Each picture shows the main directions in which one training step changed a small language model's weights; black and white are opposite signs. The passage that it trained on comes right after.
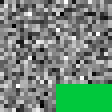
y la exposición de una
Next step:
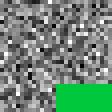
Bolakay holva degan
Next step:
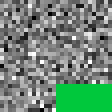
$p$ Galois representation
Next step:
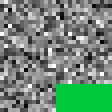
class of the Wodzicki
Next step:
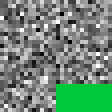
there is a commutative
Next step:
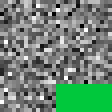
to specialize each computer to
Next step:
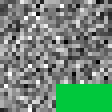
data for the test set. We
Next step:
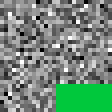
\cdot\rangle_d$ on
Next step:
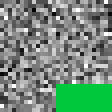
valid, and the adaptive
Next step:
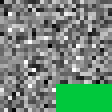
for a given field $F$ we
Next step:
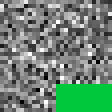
поликлинику за
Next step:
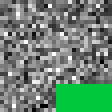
lado, Beckmann
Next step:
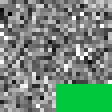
rearranged, after
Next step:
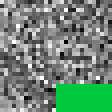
$g_i$ being the
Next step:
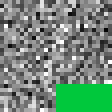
Ende des sechsten
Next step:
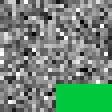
mankind, and therefore it can
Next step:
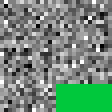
are discussed in
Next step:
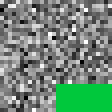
oid deb taxmin
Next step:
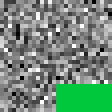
doubly alternating
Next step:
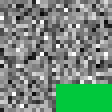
\proof Because of
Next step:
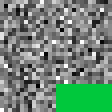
systems in question.
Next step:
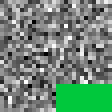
guaranteeing that the
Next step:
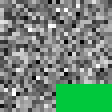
trabajo colaborativo y
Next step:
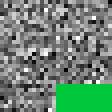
adelante añade una
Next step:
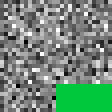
uso de recursos
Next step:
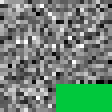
B(q,r)$. Now we
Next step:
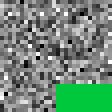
complete simulation. CPU
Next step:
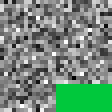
PROGREVA I
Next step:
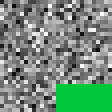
at most polynomially in the
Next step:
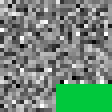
Estratégia de
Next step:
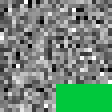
**Journal of Cleaner
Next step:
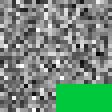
в сім'ї»
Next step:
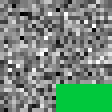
spectrum. Motivic
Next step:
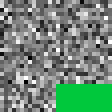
elektr energiyasi
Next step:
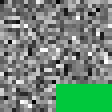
Hochschule für
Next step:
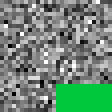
desenho apenas da
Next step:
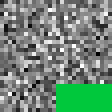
as emoções (Martin e
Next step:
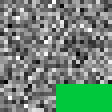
theorem shows that Stein's method
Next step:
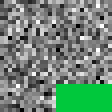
Then the natural homomorphism \[
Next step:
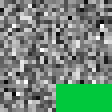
Dunyo bo‘ylab bu
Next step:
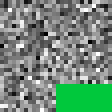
serie dintre multiplele și
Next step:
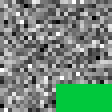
as a consequence of the following more
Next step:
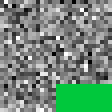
More general results are given in
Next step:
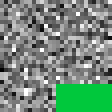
va ishlab chiqarish
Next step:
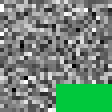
without unit may give us
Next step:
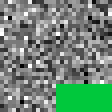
form (super - lacunar
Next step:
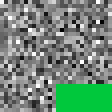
have \noindent{\bf Theorem C}
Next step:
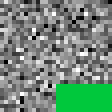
for a subgroup. We also show that
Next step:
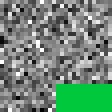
a parametric family may be
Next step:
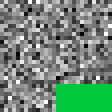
dependencies between the
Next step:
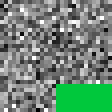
ingresó ante la
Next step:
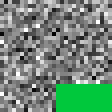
test example, the different
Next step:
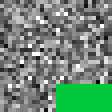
Teichm\"uller space
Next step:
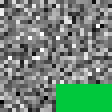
sommets trivalents,
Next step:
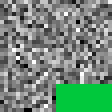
near $k=60$ for
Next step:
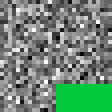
\begin{enumerate} \item
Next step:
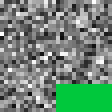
- Diyarsyah,
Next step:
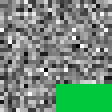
no exame em conjunto
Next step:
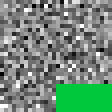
The notation and terminology of this
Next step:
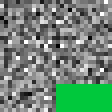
mais informações a respeito da
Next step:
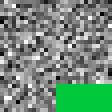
pode se relacionar os
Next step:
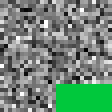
5.} The $i$-th particle
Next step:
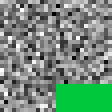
of $B$; and for each
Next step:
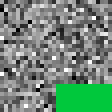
$T$ is aperiodic
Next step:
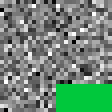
курти тирик
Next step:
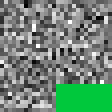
the $\beta$-calculus
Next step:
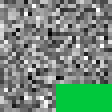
Riumina v kintsi
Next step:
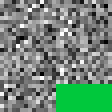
la recolectora y
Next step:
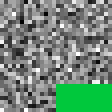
the solution of (\ref{sh15})
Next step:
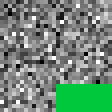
some periodic and solitary
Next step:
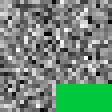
a survival time outcome,
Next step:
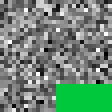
met meerderheid van
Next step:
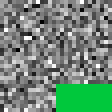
and Theodorescu} and
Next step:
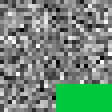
$f: E\to U\oplus
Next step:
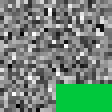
осі насінини
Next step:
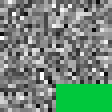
its universal covering
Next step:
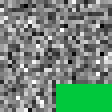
Mediului, Universitatea
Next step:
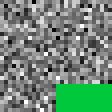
we introduce the notation
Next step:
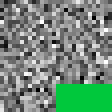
$ u_k \in \partial
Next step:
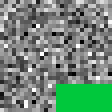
form, the set of tangent
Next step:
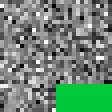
GSYİH 'da
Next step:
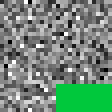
buffet dinner.
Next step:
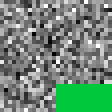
web monitoring,
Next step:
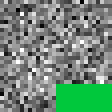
variada devido ao formato
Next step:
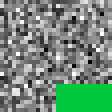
RENOB • MG
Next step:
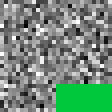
that, for any $\Upsilon
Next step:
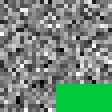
و در عین
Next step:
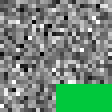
(Leite et al.,
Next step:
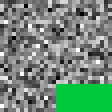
notion proche de l'image
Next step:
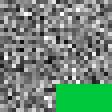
fractional partial differential equation
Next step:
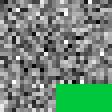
$U_f$ be the set of
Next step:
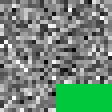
Уларга ақл ва
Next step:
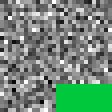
have been able to extend
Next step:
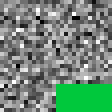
vaziyatlarni his
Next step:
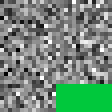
4. При спробі
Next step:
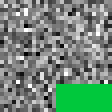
but not unique. Given a
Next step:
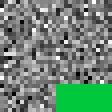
etib, gektar
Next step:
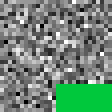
modes will be sufficient to
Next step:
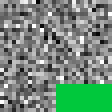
class VII or elliptic
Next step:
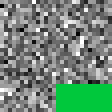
system; (b3) the
